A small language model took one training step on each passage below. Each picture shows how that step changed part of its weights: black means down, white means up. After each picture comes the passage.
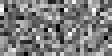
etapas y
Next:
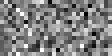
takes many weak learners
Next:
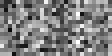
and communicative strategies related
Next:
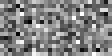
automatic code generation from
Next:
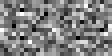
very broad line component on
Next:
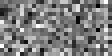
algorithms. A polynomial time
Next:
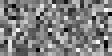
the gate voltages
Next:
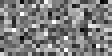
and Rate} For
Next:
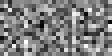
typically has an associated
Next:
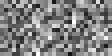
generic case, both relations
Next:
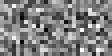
г на 1 т
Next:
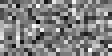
We go beyond leading order
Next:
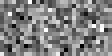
she answers
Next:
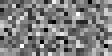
Institut f\"ur
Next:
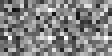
the the image charge
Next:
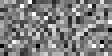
molecule structures}
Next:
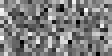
kuzatiladi -
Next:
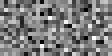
Lokal Di
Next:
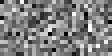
prevailing in
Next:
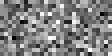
metric defined by the initial
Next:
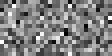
grupos que a
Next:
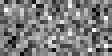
le terreau de
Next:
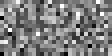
dass informelle
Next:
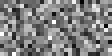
to the vanishing magnetic
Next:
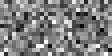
e publique o seu
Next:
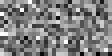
bemorlarda -
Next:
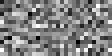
analysis can also be extended
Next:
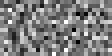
stated otherwise.
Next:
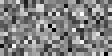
to assume that a
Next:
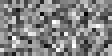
results consider the motion capture
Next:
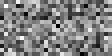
joriy qilish orqali
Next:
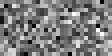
ehrlich deine
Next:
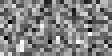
Пётр I
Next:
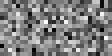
estimulación de
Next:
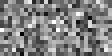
für die Anlage
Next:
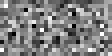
$\hel$ corresponding
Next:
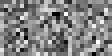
by exploiting the properties
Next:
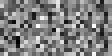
distribution function of the full
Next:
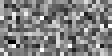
essentially excluded
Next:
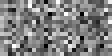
its volume fraction is
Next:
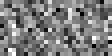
a catadores e
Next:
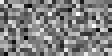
from without, so that
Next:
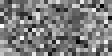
do usuário,
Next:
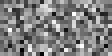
complete the determination of
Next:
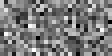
pada tabel 3
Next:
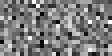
dan responden dengan
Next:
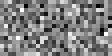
B. It can therefore
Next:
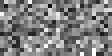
the functioning of the
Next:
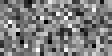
and Digitalization
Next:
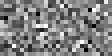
are no lines for
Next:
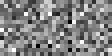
sign that we have not
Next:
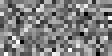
existence of a discrete
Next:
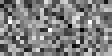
and triangular filters
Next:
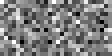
volume filling fraction of
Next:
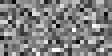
що кожен
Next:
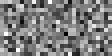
resulting in finite expressions.
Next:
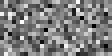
Codice degli
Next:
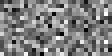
the collective spins
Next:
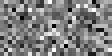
angular velocity. We call
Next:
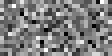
for drastically
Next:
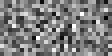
or reject such a
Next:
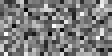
where the FM is
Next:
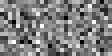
поковки из
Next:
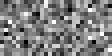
time and disk location.
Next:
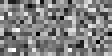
larger than v:
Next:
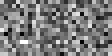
por ser utilizado
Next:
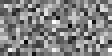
keep the number of
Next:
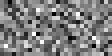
a similar violation which
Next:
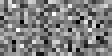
va kattalar bilan
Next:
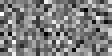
Quilombo dos
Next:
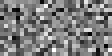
parameterize the elements of
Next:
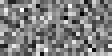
encontro do
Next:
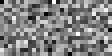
affects the uncertainties on
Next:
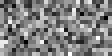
and thermodynamic quantities
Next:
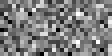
article also analyzes the
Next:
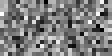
Evaluation of the
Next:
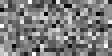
Driessen &
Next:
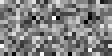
conservative 10\% efficiency
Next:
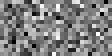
stripped in the
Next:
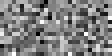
ko'rinishga ega
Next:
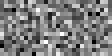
their minds are
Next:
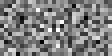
les nota»
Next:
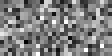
and the construction of
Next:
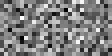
the last condition being necessary
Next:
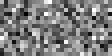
a pensar lo social
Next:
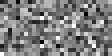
conceito Lixo
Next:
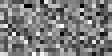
In: *Journal of
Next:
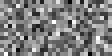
parameter $s$ is
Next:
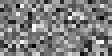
repetition scenario has been
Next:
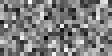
and weekly
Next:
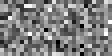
other 81 SUD
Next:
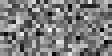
active neutrino mass matrix.
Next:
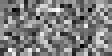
the bursts of
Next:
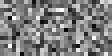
secrecy rate is
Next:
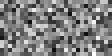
beam with a large
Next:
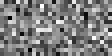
os membros das
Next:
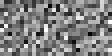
is known as the
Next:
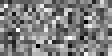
as that's where
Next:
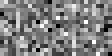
системологии в
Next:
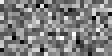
the same time, areas
